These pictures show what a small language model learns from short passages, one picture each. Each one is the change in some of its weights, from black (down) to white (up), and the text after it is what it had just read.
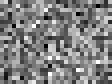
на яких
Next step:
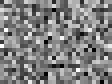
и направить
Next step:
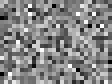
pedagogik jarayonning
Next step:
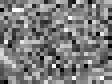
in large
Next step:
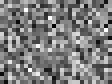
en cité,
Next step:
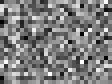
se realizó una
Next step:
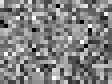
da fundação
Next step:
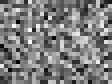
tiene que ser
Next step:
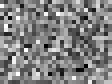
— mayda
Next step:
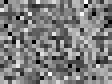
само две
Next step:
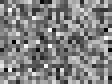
las técnicas y
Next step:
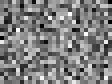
melhoram a
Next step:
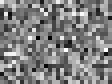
not be strong
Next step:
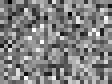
Aktualität und
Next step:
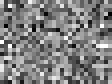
- Fusco
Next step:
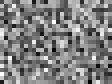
a causa
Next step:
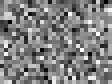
essencial para
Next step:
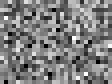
У роботі
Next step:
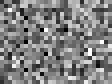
and innovation program
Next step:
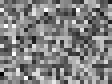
jarayon ingliz
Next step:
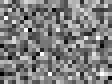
OF THE
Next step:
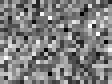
ordenador del
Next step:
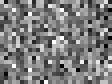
por ser una
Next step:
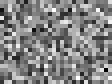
qarzdor davlat
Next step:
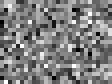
yang dibagi
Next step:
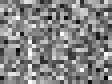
lo cual es
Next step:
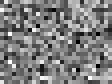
как факторы
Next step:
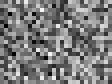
em três
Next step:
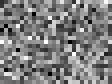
gênero contra
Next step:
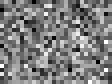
leiden, dat
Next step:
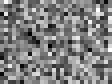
sollten bei
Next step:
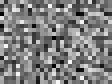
именно на
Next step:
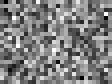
na qual um dos
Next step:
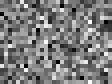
da Apple
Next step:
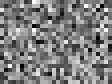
solution of
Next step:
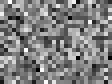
land van de
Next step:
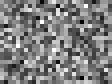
na qualidade dos
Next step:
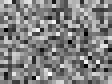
Bu asar
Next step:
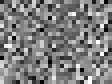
cuadrados diferentes
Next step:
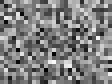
profissional que
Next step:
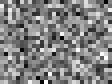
en el techo
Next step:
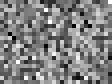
з фітним
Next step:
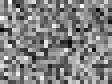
bir necha
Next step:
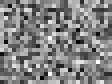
обект на
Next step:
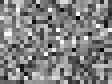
in Bezug
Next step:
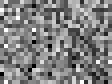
yoki ijtimoiy jarayonni
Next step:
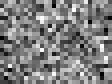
des agents
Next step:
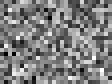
the main
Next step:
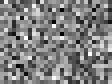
of Abdulla
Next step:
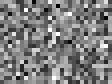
das professoras da
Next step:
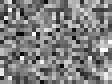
período de
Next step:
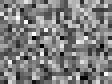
va innovatsion
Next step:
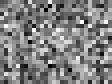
si étrange
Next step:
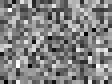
un impact
